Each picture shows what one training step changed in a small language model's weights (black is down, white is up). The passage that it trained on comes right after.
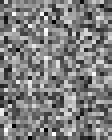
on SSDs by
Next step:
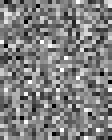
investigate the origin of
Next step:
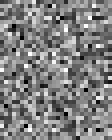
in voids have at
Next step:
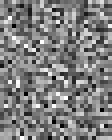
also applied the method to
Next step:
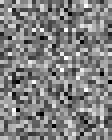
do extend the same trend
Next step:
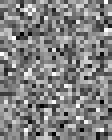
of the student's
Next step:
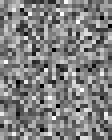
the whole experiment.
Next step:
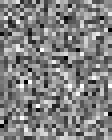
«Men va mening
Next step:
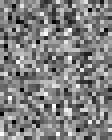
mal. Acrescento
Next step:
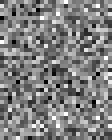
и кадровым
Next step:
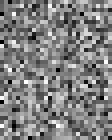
являются не
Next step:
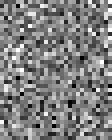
always give
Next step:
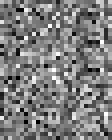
de ansiedad y
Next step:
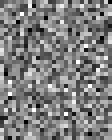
planewave component at the
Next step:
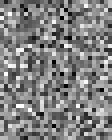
do not overlap,
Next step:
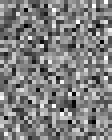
suatu proses
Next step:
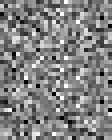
that the regime of its
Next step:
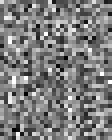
Sociology (The University
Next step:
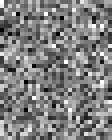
di monitoraggio
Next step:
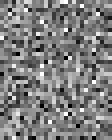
yang berumah dua
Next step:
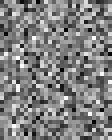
since the beginning of
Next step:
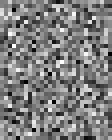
Here, a global
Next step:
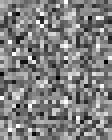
Lernens in einer
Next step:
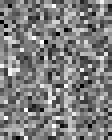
PAGB objects.
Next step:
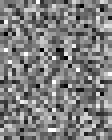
bilan jamoat
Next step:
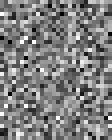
– Режим
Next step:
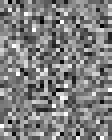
surface contribute equally to
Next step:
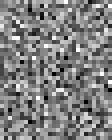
from the $Ke$
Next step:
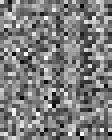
and MCZ gates
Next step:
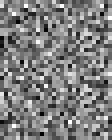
alunos, para que
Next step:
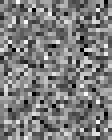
from review board
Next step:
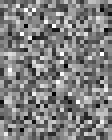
tu intento,
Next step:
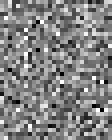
be smoothed out
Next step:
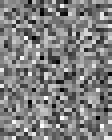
it is also possible to
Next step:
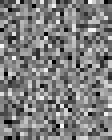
condition (II) is a
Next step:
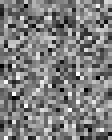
visualization of changes
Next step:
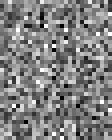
to the convex
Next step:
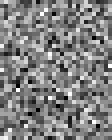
care facilities in
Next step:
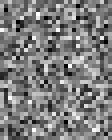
Das habe
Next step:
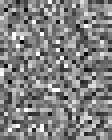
systems compiled by
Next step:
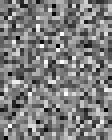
short time scales.
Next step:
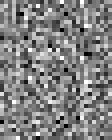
menjadi salah
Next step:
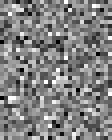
Украине /
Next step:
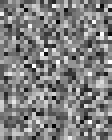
memiliki tiga
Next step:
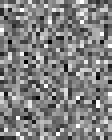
além da redução
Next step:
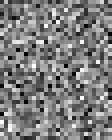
blog Temel
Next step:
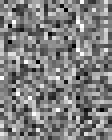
için uygun
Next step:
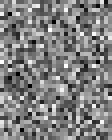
nemen op het
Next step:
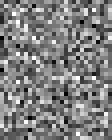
o parte, cu
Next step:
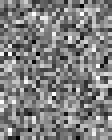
tersebut ada
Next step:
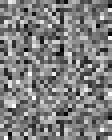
a three-dimensional spatial integral
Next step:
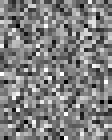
can be verified that
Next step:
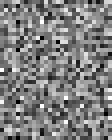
more slowly a population
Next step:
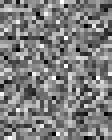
there any deeper physical
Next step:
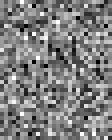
tasavvur va
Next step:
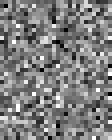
из Табл.
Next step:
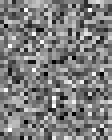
constraints. Null
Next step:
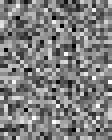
falls very close
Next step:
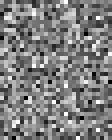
in a manner that
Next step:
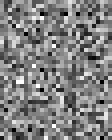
all information on errors
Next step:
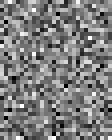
resolution. The binary
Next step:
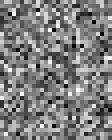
registered users
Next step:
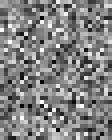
gauge tensor.
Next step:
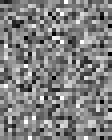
the same even if we
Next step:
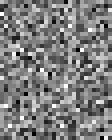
Note that, in the
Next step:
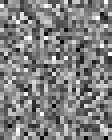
the covariant
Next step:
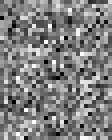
cercana a la
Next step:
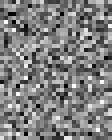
with the factorisation scale is
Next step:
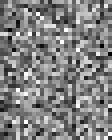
of the measured continuum
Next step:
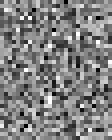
inaccurate and
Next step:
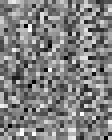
curves, and a black
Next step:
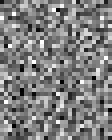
available parton shower
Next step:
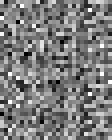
background noise. The results of
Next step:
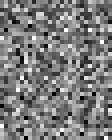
might prompt an
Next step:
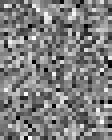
Following the
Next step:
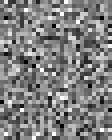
determining the sampling rate
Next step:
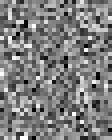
um método de
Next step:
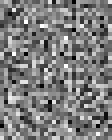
Evaluation of
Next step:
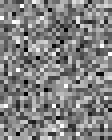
contained in the section from
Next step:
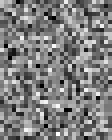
microscopic electronic structure and
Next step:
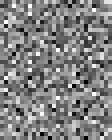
robust procedure.
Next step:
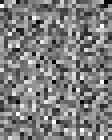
estimate is consistent with the
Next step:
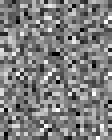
\end{equation} An
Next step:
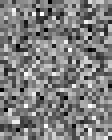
of these terms appears
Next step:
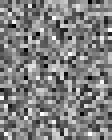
fractional dimensions
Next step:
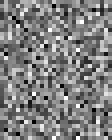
ante la situación
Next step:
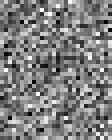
основном только в
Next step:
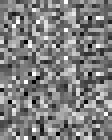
in experiments with particles
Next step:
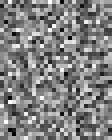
mechanical energy ({\em
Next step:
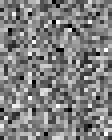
solo optimiza la
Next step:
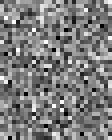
differential relative to the
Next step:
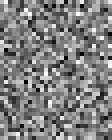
Bakı: Elm
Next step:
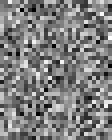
infelizmente, a
